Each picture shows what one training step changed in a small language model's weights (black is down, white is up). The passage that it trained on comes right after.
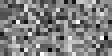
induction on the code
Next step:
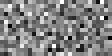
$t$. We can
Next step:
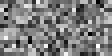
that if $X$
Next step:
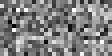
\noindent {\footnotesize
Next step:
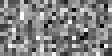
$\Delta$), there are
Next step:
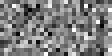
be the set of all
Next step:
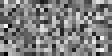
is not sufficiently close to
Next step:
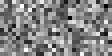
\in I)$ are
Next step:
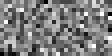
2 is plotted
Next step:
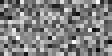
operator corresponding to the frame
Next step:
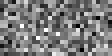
bars (proper
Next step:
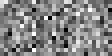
its basic properties. The
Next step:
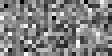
center is uniquely
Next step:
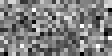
in conservation form as
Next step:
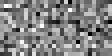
The fusion product of
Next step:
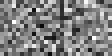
B \frac{d
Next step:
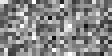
reduction. The
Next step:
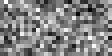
an arbitrary constant.
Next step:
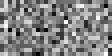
the largest
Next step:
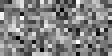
homogeneous Markov process for
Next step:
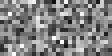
using time reversal,
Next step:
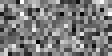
This bound applies,
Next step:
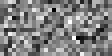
and the numerical one.
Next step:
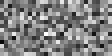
is a compact subset of
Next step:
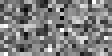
that $H$ is
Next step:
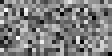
pair of neighbouring
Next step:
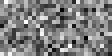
It is known that if
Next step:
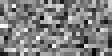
to a torus.
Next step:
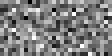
seconds. -
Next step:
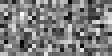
for $\sigma'$ and
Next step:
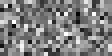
has more than one
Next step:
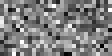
For instance, in a
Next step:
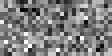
as the method of
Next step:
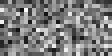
success out of
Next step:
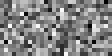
was given by Noble
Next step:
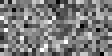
maps the operators of order
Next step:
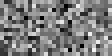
about spurious
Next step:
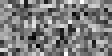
generalizes these
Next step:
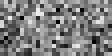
natural orientation of the boundary
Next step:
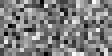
this we see that
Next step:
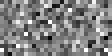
f = \langle
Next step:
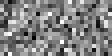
which defines an
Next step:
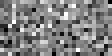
context, we use the
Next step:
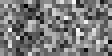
each its vertex is the
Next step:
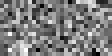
S$ under our
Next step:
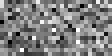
As a corollary,
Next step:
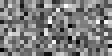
$n-$Lie algebra
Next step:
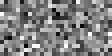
form $f_p
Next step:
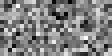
splitting, it is
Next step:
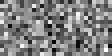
for $k\geq
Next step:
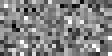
The mass and
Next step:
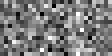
for the bilinear terms
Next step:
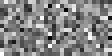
(cf. notations
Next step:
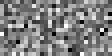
& \eqsim
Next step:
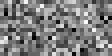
main theorem. A
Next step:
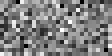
If $M$ and
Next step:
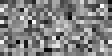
of collected
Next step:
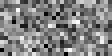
Proof of theorem 1.}
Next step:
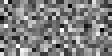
a different vertex class of
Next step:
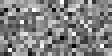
the root node. It
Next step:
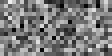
triligne pour
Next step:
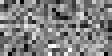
former plane, and
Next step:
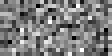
least $3$, in
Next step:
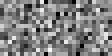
guarantees that condition
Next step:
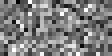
and we have \[
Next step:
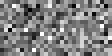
be the principal
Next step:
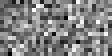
} \iffin
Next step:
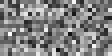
denote the subcomplex
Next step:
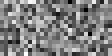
other, then the flow
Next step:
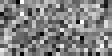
Thus the limit of
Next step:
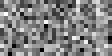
places to check are
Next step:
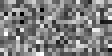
colleted according to
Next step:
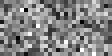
consider, as described in
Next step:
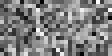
dominated convergence theorem
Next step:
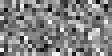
g-inverse of
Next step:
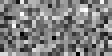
For larger $\kappa$,
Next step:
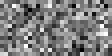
be the generalized weights of
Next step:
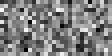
of $\X$ from
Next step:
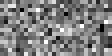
\lambda .$
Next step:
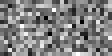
the extra assumption that all
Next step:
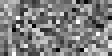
Second, having in
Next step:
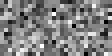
10 points with the
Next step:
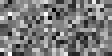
first statement of the Theorem
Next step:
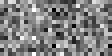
mentioned observation.
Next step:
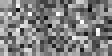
paragraph preceding
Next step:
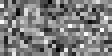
A reduced surface $\sim
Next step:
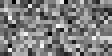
the standard asymptotic expansions
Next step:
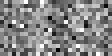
the symplectic
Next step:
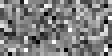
$Y \to
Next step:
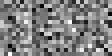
= M'\oplus
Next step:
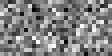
this paper. \noindent
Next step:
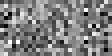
if $u \in
